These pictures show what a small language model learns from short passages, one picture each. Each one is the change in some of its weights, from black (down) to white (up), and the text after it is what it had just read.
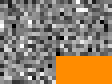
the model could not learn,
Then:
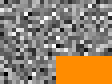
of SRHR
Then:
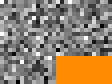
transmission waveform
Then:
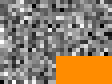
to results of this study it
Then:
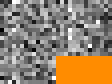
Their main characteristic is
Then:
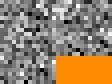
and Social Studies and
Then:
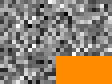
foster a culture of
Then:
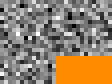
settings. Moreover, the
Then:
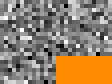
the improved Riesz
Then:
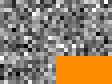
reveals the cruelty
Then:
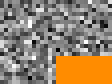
some effective techniques can be useful
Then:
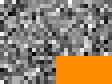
30 comprises a
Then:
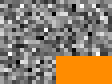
accessed March 3,
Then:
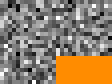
samples were sorted from
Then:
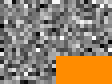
intellectual capital and
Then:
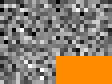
output. According to the input
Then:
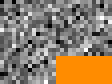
performed in a boundary layer
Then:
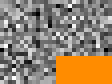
use of indigenous
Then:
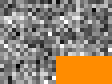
origin were included in the
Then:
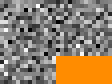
generation is investigated.
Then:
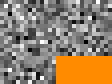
Finite Element Model
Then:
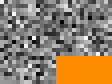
N-Type connectors with
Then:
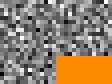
of isomerism,
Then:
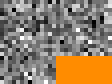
to the idea that
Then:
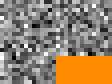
than language teaching. I would
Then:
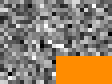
completely independently.
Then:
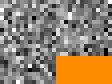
2. Criteria
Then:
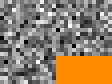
production. Some insumes
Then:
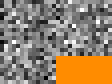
But as per the
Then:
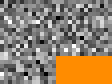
digital library engagement.
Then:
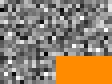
occupancy values,
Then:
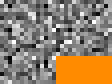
as digital cameras
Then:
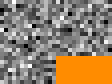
maternity leave
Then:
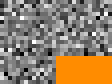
11 to 14 and average age
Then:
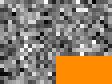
the fiber cross section
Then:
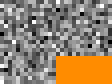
16 species belong to family
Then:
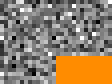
to achieve the goals as
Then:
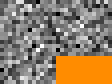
and a component reliability
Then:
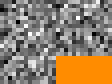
compared to the metal, but
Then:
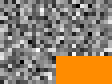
content and evaluation of the educational
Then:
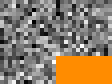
notion analogous to
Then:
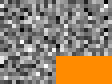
These include topography,
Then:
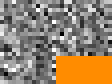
TN - Thematic
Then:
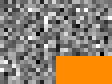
procedure, LAA
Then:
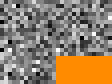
pressure. The objective of
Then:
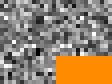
clinical method for various types of
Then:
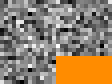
\cup V : U
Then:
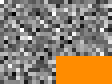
the CRISMA project
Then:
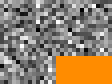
is to be commended.
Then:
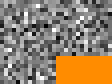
a file and kept
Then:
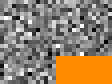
and compressibility,
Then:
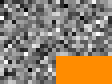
other than English LOTE
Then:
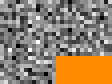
individuals they knew while
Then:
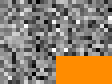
In the event of the study
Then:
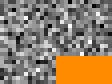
there is a decrease in
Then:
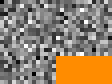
element in the changes made within
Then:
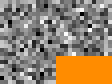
species can be used in
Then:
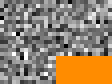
relative vapour pressure
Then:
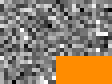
examples across the country.
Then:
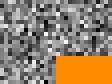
Ethical Standards
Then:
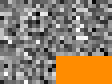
the analysis is a comparing
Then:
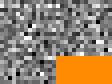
keeping in mind
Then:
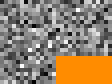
upon our sense of self:
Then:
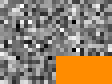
meaning of 'to wish
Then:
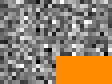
in line with the Common
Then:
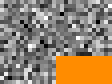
shaped anterior
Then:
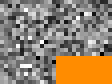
ringworm is less
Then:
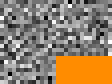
things: A standardization
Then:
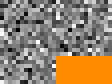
social media food misinformation
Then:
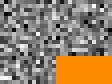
seven (7) steps
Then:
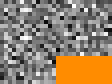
the analysis. Moreover, this
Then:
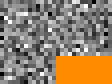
and continuous innovation,
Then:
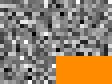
market without being subject to the
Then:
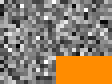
pure water instead of
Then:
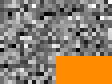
constrained configuration and stability
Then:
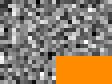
Complex μ
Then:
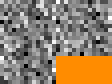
Social Sciences, University
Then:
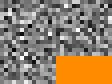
into the core of the
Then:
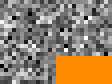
software deployment on customer
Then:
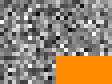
roadmap for
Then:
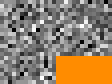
be taken into consideration in
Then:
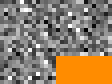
the reason for the new
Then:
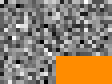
law, as conceived
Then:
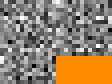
who study in private
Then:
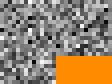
thanks to my family,
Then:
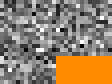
1D water column
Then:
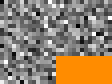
common. Striae
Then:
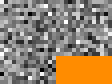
People loud,
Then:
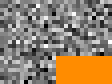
Significant Low
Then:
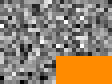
technique to practice conceptual
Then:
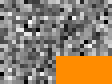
and Menon,
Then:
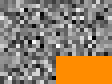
upon reasonable request.
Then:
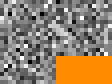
among the parties to be
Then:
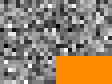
TCM and gravel
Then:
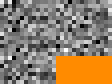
National Education Commission,
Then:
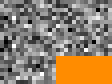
produce, consciously
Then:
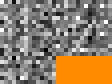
study considers benefits and
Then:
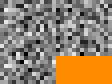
growth and development, and
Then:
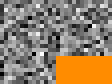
situations, events,
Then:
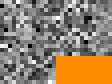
set of applications and services.
